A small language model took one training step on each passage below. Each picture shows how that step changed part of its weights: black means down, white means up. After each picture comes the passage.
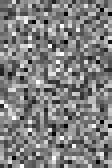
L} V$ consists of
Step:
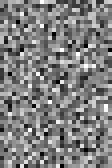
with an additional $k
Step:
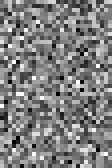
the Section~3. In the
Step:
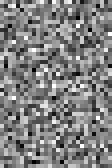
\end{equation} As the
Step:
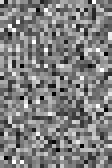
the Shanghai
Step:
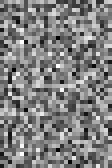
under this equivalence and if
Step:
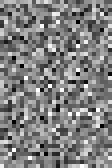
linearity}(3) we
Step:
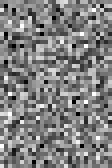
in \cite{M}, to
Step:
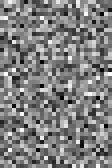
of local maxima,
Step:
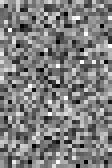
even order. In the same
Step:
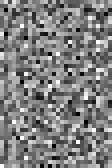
- \left<\left<
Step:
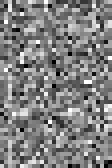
to talk about the
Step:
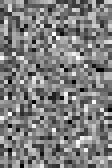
a given probability density.
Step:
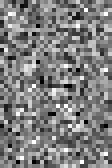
green region corresponds
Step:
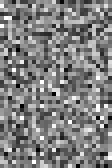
by direct observation,
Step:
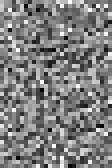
obvious that assertion
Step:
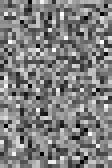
adjacent whenever
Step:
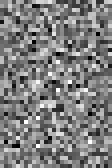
$P$ lies in the
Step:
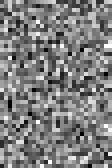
the dataset itself.
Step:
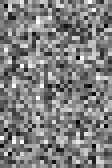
lifts to a chain
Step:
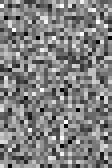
construct a MCT for
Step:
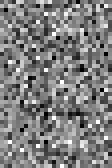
Examples} We
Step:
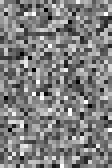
portfolio with the
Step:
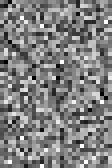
that the algebraic complex is exact
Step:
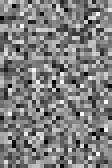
for which there is an injective
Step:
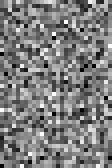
the cross product of
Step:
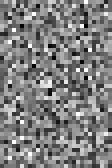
If every \Amrc
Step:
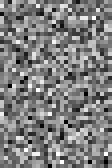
shows that if $f$
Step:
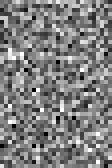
categories with objects
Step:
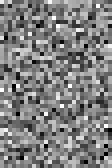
$x, \tilde x
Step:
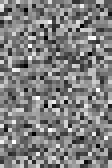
m}\right\} $$ and
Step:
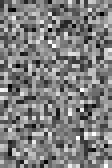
twisting its multiplication
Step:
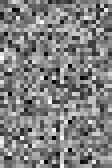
be consistent with the
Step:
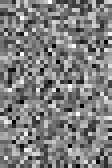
domains $\Omega$ and
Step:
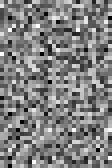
inequality. For this end, consider
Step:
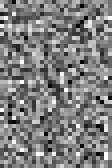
what follows, we test
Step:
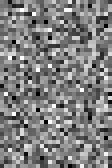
Then \(X_m\) can
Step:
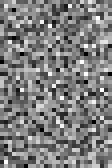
indebted to his
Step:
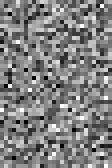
addition, studies
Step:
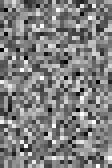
(the boundary of this manifold
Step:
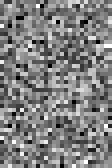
choice of metrics, the
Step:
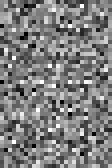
fibres (by the
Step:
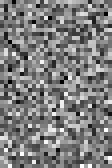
that there are several
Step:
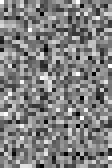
defined as \begin{equation*}
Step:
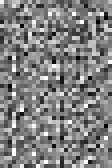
sum of all of those
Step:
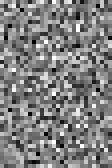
\end{equation} \item
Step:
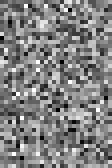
monotonicity of the
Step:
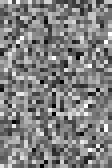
terms of its Wiener
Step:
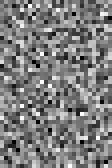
open neighborhoods
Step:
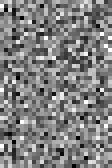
for example, \cite[Lemma
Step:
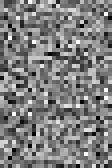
is divergent in
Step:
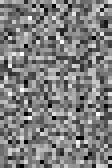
in ${\bf K}((\underline
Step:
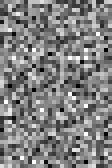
is different from its possible
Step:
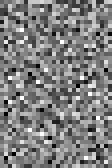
is a homeomorphism whose
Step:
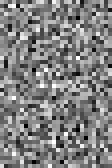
\end{equation*} We
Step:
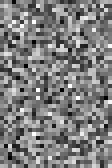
also belongs to the
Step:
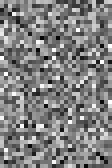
of the present work with respect
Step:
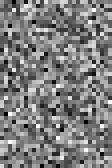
and inverse optimization.}
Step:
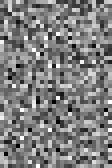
the stochastic
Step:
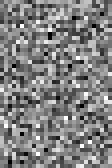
For classical solutions, the system
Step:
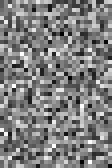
This representation does not appear
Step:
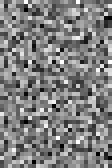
\left( \la H
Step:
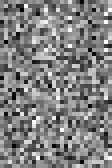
$p$-adic groups).
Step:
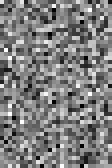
The general hypersurface
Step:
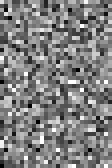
is subquadratic in
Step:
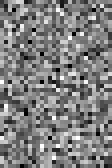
in the swarm.
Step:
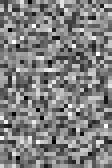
In this case, one is
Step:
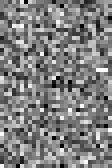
complex vector space generated by the
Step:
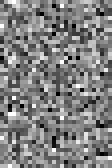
determined from the value of
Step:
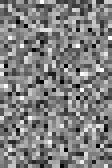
we obtain \begin{eqnarray*}
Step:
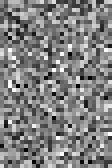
on $k[V_d
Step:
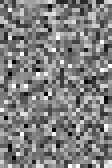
Section 3 we turn to
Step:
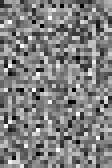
respect to a compact group are
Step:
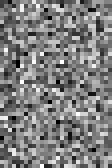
through some quotient
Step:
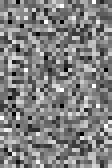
all the simulations,
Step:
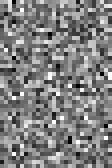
The general proof in the case of
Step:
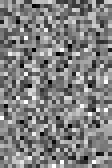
$U$ yields a
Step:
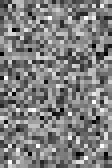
and also a 2-cap.
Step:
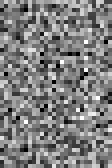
divisible by
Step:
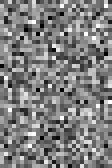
quantum approximate
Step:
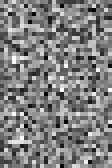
on diagrams with shape
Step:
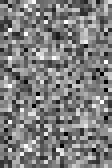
on the helicoid as
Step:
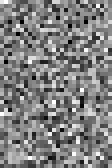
(\ref{eq1}) with
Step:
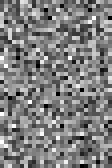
the surjectivity of
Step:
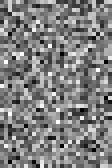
the multiplicity of $
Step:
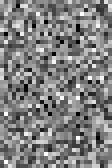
Associated to
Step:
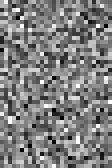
added inside a face
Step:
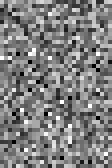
of $x^n$ in
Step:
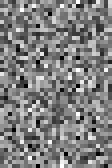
it has a unique (hence
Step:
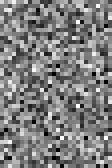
two auxiliary
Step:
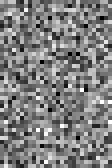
as p_ky}.
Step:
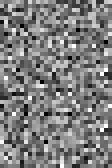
shells without
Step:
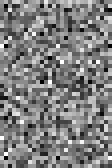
said to be split by
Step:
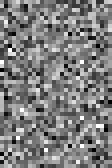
how we could give
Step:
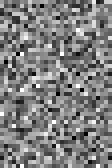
not in any of the other
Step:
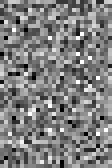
have (with $\alpha',
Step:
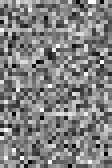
problem, and certain
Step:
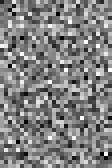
\sum \Delta_D
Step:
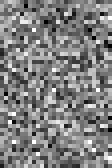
goal locations are as
